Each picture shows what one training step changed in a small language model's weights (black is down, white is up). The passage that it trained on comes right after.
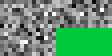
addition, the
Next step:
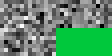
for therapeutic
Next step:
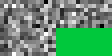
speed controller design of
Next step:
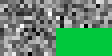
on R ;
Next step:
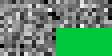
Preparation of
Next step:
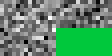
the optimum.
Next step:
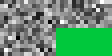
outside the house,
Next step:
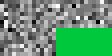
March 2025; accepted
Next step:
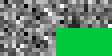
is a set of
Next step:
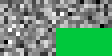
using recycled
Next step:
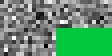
that she was the
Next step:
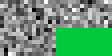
because HEX
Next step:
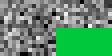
refined concept through
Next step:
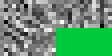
can be found online
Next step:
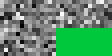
1 lists the
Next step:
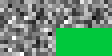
to pay when
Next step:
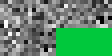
climate and environmental
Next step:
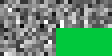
Its rising
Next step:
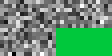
method in academic achievement
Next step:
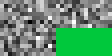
play crucial roles in
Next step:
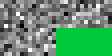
2 SETUP
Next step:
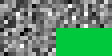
Multiplier significant
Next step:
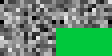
Local Effect Model
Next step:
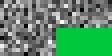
topographic database were
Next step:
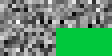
suspected markers
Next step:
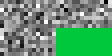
supporting the findings of
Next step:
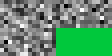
and detection limits:
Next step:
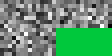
of PMP
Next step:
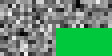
vessels can
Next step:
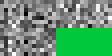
optimize aircraft
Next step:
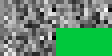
typically used in the
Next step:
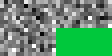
is just a
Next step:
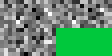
is diagnostic rather than
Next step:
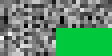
application domain. Using
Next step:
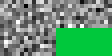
pulse generators are
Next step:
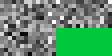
would indeed be
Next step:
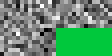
different concentrations of metal
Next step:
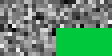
damages. Many
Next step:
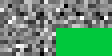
to the effect for
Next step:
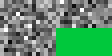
w according to
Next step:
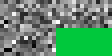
of tablet.
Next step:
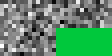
storage unit. The
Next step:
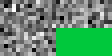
layers Neurons
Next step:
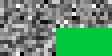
rates of death due
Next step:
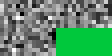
the number of
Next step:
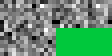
Economic Status III
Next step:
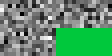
the optimization rate and
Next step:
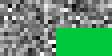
well as in
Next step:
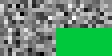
the tag type
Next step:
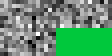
lingering effects
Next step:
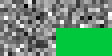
was first interpreted
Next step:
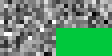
by using available resources
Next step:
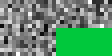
oxidative stress,
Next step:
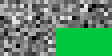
case that is included
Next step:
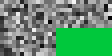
researcher in order to
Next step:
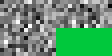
second disadvantage may
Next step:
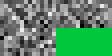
investment. Off balance
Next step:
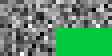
country in the region
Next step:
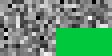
lack of vehicles,
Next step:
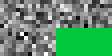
of H such that
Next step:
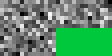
in English. This
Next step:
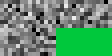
with dissimilar
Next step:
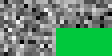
is the concept of
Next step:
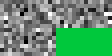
identified in multiple
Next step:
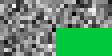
outbound marketing
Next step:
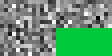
banking sectors is
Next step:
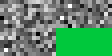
potential has been less
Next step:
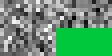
or another, the
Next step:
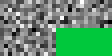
gone viral
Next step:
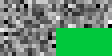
can be analyzed in
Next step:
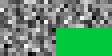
to ensure consistency between
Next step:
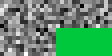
integration of the model
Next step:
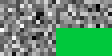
during a pandemic in
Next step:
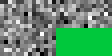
magnetic saturation and
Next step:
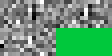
packages belonging to
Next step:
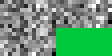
degree programs taught by
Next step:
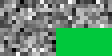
current issues associated with
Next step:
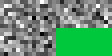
and managerial systems
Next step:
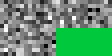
of a urinary
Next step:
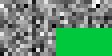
sentences represented by
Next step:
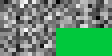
ruling out
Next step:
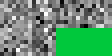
respectively. P is
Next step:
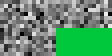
with salt solution
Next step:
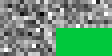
in a recently published
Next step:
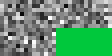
the humans,
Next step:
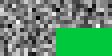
diagnosis is delayed
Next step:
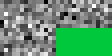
Background Western
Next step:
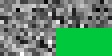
and Avulsion
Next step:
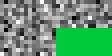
interactions are based on
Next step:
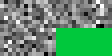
provides compositions
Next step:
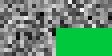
for any action.
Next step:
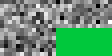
cooperation from the community
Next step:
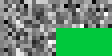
can lead to
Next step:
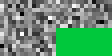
the case of
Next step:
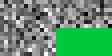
is subtle but
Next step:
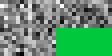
aimed at simplifying
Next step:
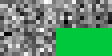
so it means that
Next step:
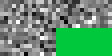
magnified image
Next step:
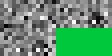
she graduated
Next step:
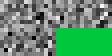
interesting to shed
